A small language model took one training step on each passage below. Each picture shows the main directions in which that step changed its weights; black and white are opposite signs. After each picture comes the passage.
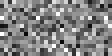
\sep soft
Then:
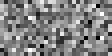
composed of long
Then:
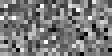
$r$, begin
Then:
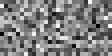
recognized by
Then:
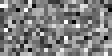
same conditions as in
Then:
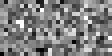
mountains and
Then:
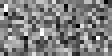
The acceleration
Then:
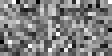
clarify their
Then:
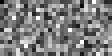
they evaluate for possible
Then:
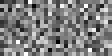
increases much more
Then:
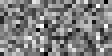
diameter $D
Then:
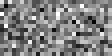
of federated
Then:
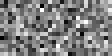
running to a
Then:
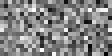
relationship between import
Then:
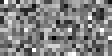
Study have been
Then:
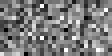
in both Figs
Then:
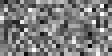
many plants that have
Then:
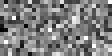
width, depth
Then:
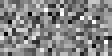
a couple
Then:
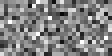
charge measured by
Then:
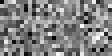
while the remaining
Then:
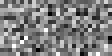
for actual data on
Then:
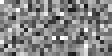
where the SM result
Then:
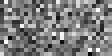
as the identity
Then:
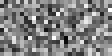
need for effective and
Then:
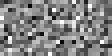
produced in the range
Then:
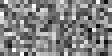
properties. The current production
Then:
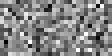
in the liver.
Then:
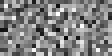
for example, a
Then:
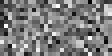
be used in practice
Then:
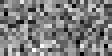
privacy when using
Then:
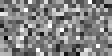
reference parameter values obtained
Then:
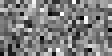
recovery of
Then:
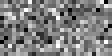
right hand
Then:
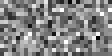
our observations the
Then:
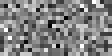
two systems as a
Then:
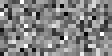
an approach to foundational
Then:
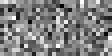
Purpose of
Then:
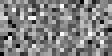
directly noticed
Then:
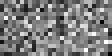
research. Since
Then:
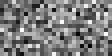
the view. He
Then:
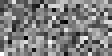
the gauge
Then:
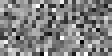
the MGA method
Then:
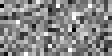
by concentration using
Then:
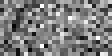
to photodiode
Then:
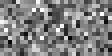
trained and evaluated
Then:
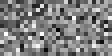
in chemistry
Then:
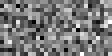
solved approximately in
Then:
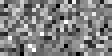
SPE obtains
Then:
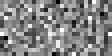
but is deeply
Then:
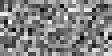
consumer resins
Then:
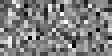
even more open and
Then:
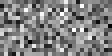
reprocessed the
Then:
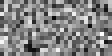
may need to address
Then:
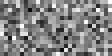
of lotus,
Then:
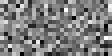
could produce in
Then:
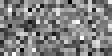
and adoption of
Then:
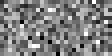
can persist for the
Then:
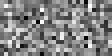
produces radio
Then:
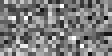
for medicinal
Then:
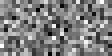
show that the different
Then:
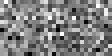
this work, we present
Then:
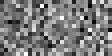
in MILL with
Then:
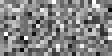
of online training
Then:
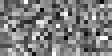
dots represent the
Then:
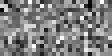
spectral features that
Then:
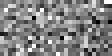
Dropout &
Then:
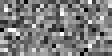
are comparable at
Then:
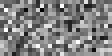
formations to calculate
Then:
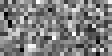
of the rows
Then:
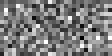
for the atheistic
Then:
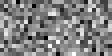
sky with the
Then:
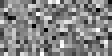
Note 5. The
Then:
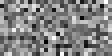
level were recorded
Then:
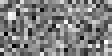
lack cell
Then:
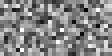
photon approximation to
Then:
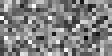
disk (R
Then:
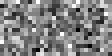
discussion above on
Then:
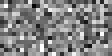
ground state only at
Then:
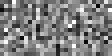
which to select
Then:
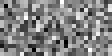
an effective and potentially
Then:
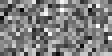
striking for its
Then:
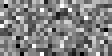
good accuracy.
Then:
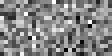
The specimens,
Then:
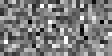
the Irish
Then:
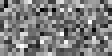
plating versus
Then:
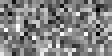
potential to conduct
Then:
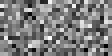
effectively in the
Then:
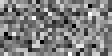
uniquely has
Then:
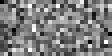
is shown considering
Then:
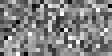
the experimental values from
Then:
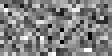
danger to
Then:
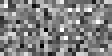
ground states as
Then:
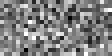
accumulate a
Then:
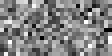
associated with each
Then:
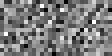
velocity Table 1
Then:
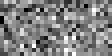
Students studying
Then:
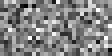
and merge into
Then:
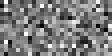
as curved space.
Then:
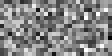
private agents
